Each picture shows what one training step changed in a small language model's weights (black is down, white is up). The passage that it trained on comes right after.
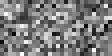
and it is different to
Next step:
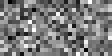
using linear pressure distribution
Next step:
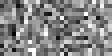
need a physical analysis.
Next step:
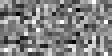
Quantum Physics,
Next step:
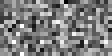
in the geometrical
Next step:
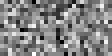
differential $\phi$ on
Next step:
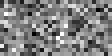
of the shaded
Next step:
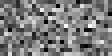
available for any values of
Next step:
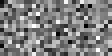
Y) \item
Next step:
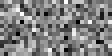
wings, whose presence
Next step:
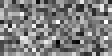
same sign was done by
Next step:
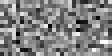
reveals that the
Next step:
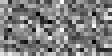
not always generate more
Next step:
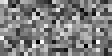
While most effects are
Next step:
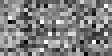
current and the internal equation
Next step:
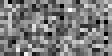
for ``limit
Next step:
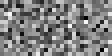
gives an explicit expression for
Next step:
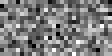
even smooths out
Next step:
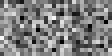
the energy surface,
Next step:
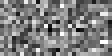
may be extended to the
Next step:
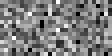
delocalized phase
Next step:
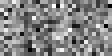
(lowest is
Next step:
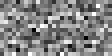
collapse on a
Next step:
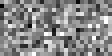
$\otimes$ means the
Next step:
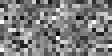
to the computation of the
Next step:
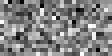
as shown in Fig.
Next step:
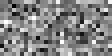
structure of nonmagnetic
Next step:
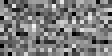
effect of color fluctuations
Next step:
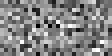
use these relations as the
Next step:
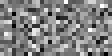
coordinated optimization
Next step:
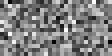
inefficient layer,
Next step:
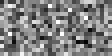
regularization of
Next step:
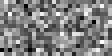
This is the leading loop
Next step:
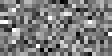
choose a few random
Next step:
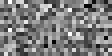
29 years,
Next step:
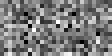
active as they become fully
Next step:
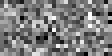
the CTA images
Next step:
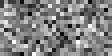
of GPUs
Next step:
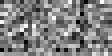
we have shown that the
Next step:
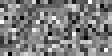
to an observable
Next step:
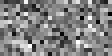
central regions of GL
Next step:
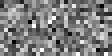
$t$ for different
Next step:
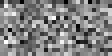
the intersection of all
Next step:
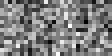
that the phenomenon is
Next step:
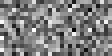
Extensions to the
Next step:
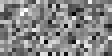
b absorption signature
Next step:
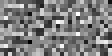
strategies that
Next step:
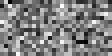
in the order of the
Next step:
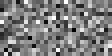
consider a multi metric
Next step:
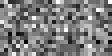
in present models. In
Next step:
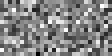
apply these analytical
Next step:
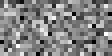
the current global data
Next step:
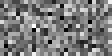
observed with {\em
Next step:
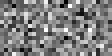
propose a solution that
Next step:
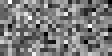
QLFs for
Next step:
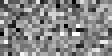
formally corresponds to the
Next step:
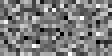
application in medical image
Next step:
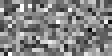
signaling the onset
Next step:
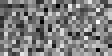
\bullet & 2
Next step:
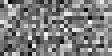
in such a way,
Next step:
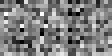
noted as the dimension
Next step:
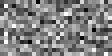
a significantly larger sample of
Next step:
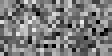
lead to progress
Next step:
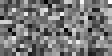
accelerating hybrid
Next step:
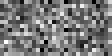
by a Gaussian with mean
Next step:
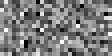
still can not reproduce
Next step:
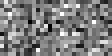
is similar to the
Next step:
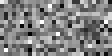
homolgy algorithm and
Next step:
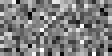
If there are completely
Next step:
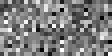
number of layers, or
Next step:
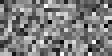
and Ricci tensor
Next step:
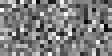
is also found to
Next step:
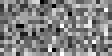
above relation (**)
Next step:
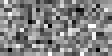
is shown in Fig.
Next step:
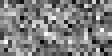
the quark counting
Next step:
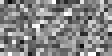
a priori}.}
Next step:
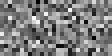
security and privacy
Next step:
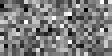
constant to a radial
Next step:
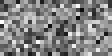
graph \wrt the
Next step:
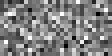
a quick test of
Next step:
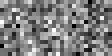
Confusion Matrix
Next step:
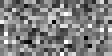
energy of a typical
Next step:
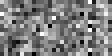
while the scalar curvature
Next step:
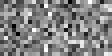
propositions}}} &
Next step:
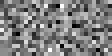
math (bold
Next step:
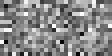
execution plans.
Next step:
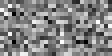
modularity of
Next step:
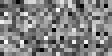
magnetic moment. It is
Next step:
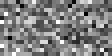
Reionisation optical depth
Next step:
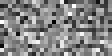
particles in the definition of
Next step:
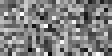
architectures is
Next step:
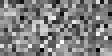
the spectral M's
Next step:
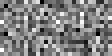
way as to factorize
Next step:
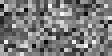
of very narrow
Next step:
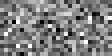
our photometric data
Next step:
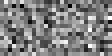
experimental finding is compared with
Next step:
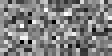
a higher tolerance
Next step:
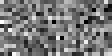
memory interfaces.
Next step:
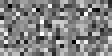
dashed gray vertical
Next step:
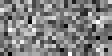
The adjustable parameters
